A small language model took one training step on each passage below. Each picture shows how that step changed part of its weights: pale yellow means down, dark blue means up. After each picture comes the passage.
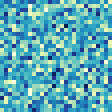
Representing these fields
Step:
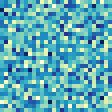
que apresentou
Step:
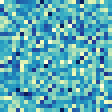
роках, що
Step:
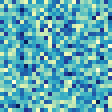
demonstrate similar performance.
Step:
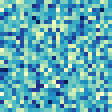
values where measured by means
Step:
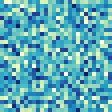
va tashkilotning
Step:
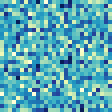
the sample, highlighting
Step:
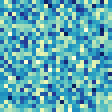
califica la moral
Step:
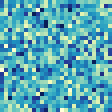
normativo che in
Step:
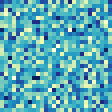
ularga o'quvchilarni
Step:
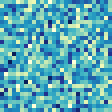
produto pela
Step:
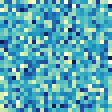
superconductors with
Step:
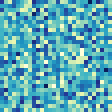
до, так и
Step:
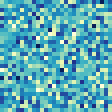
profile. As a
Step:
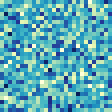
of the last formula,
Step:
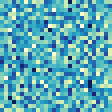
and four rotations
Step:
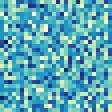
sources with fitted hot
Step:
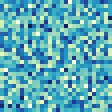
space. To assess the
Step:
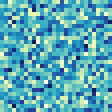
hole bounded by
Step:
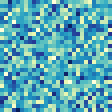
і технологічно
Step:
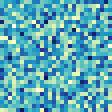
specific sites which strongly
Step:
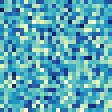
Callao y
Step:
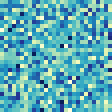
при финансовой
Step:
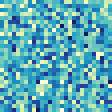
el estudiantado.
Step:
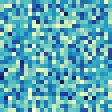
of absorption by the
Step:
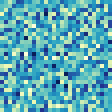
be finite at the
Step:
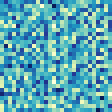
that many of the
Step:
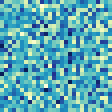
then processed with
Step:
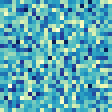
mode, full width at
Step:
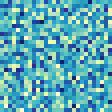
основе общих
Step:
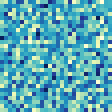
contrasts with the
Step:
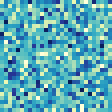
quasiparticles, where
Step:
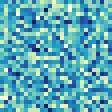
xizmat ko'rsatish
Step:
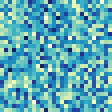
Initiative for
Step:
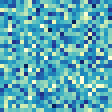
and 2, respectively).
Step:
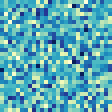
Pe de altă
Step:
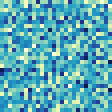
and is popular because
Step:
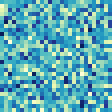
on the nuclear scale
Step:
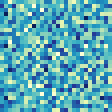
Ti and C atoms
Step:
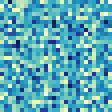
tashkil etib,
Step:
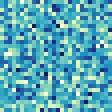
El nivel de
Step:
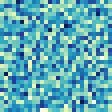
propagating in the given
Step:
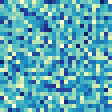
CE algorithm aims
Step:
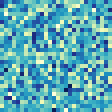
reconstruction by leveraging
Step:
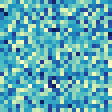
was also used to
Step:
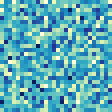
For experimentally realistic
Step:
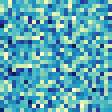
un modo por vez y
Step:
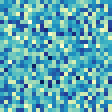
galaxies. The Markov
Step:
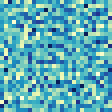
что любая
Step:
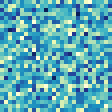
jako procesu
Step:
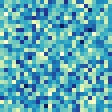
există date
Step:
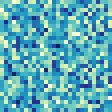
Os dados foram coletados
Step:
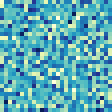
vanishes if the
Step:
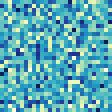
device using a
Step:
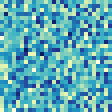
the vibrations
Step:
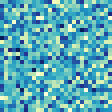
саду ім.
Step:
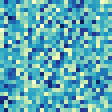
baryon fraction evolution
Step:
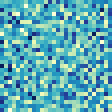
states. Although it
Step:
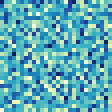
aging and stress}
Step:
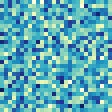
лишает нас
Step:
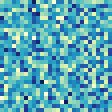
va COVID-19
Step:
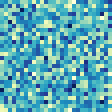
extensions of the
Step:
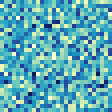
of such gamma
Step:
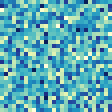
be written in terms of
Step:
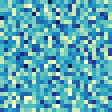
contribute to an increase
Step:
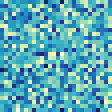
partir de un punto
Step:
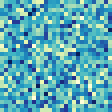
when the proportion of
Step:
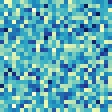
ta'lim sohasi
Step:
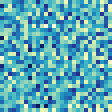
is a constant since it
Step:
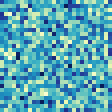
that are not exposed
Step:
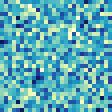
efeitos da
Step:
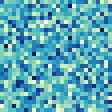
would not restart
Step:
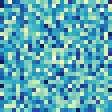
is carried out between
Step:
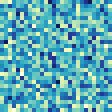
Autism and
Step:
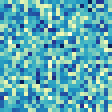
interest and research impact,
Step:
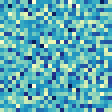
fifth component
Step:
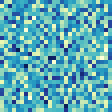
of the loop.
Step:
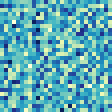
скрыт ли
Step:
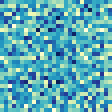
and delayed
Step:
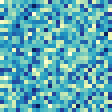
місці стає
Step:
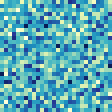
se hallaba
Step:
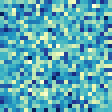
codes that can model
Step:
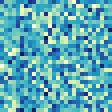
Director of
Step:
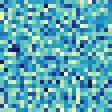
failure. The
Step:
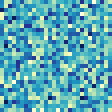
the co-moving
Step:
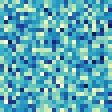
de uma forma positiva
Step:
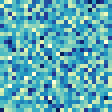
and neonatal
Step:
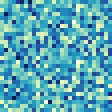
para Senge
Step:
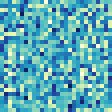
calculated using the same method
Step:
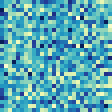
Photonics) is
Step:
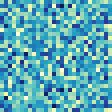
drift direction between
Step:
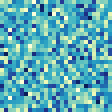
a power-law
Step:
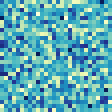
used to study spin
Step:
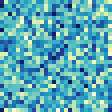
sol au profit de
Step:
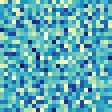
bozor munosabatlariga
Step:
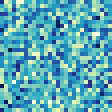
the domains of
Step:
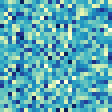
compreenda seus limites
